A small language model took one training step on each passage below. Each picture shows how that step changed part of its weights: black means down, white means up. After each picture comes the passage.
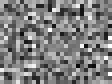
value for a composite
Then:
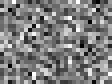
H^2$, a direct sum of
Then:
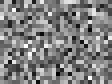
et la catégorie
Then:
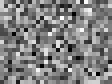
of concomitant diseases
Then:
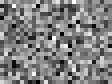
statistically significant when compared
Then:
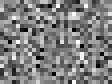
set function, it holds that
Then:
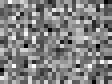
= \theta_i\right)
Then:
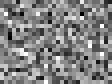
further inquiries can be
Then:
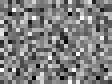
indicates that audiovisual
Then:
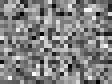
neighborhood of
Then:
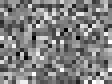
the literature, many
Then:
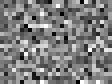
weak dissipation}
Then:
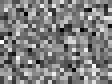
control elements. *Inventions*,
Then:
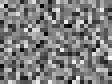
in simulation. Figure 3 shows the
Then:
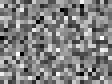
of Table 2 and can be
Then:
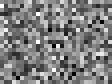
recycled in the cell
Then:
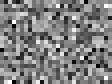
E. Hillstrom,
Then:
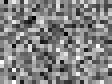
also been made to react
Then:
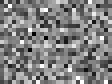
the latest complex E in the
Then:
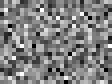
node locations in randomly
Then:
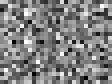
renumbering directors 9
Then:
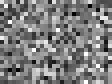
mechanics predicts the
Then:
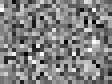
mark of certain ideological
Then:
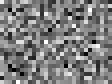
. \] This gives us the
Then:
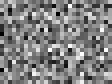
obtain the third order
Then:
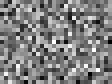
a parallel result of
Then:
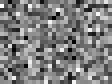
regime, where the access
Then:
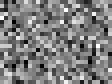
of Life and Wolf
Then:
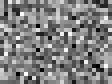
total of one hundred and
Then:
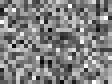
left to the wires
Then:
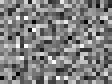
$\rho$ treated as functions of
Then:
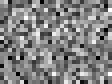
you get your
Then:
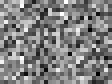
\end{dfn} In
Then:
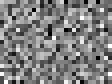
you assign to your
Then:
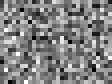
is negligible.
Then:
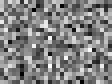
experiments have been conducted where
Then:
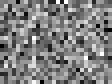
\notin U$. Because
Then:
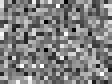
for learning rate,
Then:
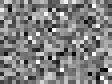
On the other hand, the
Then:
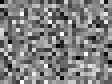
indicates that nonvanishing
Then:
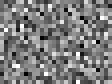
the $\Gamma$N line. If
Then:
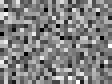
intensity around the center
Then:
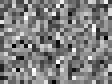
essential to use locally
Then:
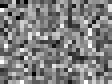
and praise for doing work
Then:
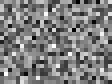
Consider a formula
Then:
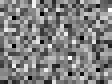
more important information to study the
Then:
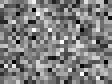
interviews with chief
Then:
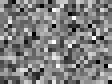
so is the fundamental group
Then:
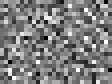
an arbitrary function
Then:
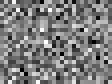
Nordiska texter
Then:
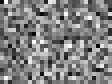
all tunneling electrons
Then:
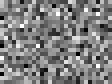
quadratic variation of our
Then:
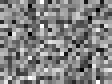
V. RESULT
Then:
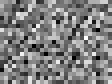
Biology, the term
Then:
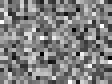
where $A, B \in
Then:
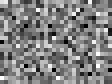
discontinuous differential equation
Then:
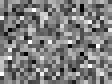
and matrix Fourier Optics
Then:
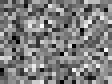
messages and the source
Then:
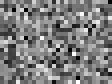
scale-free networks as
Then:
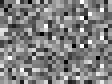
relative error can reach
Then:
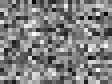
point $x_0\in
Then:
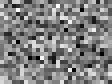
electronic charge between reference
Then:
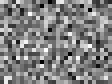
ordered crystal with
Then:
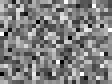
of Connected,
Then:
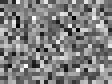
in the StatNano
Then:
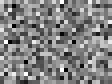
power quality indices are compared
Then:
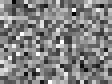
design and function. Finally,
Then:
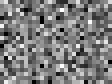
strongly indecomposable
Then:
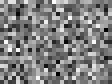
samples were heating in the same
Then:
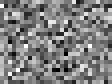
matter of fact, in this
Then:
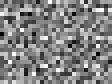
lipoprotein particle
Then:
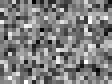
point $x\in M$, then
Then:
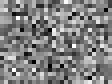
is expected to the
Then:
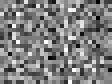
\end{equation*} Since
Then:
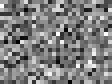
variance in the size,
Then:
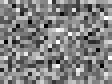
represent astronomical
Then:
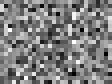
discuss our results. In addition to
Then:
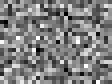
get \begin{eqnarray*}
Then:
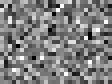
Then we add a number of
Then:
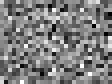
process becomes a key
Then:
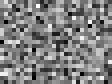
is clear that more
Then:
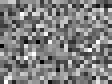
use the Laplacian or
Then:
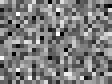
reversed, following the
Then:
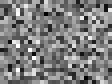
unique as previously
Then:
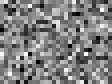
that has been uniquely
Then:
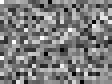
the range of 0.85
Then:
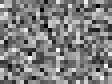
relations. However, $\delta$
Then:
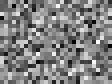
providing the scientific
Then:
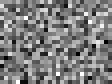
loss. In Cable
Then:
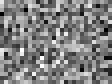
for any pair of infinite
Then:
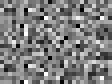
1$ and $V\gg
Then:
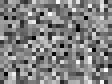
polarizability are given in
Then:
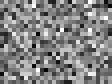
obtained by continuously deforming
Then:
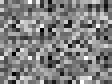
728 million to
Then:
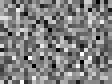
of MSSM are
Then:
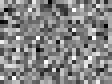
get by applying
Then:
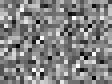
issue of types,
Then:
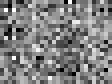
particular case, we give a
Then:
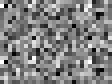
Using, for example, the
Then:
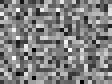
crisis should be
